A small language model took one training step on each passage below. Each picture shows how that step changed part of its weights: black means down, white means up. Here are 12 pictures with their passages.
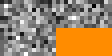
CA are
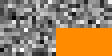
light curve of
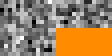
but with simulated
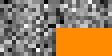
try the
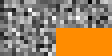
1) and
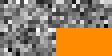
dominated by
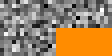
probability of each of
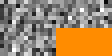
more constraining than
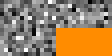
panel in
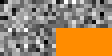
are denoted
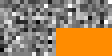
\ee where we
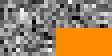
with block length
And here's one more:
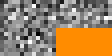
consider aspects
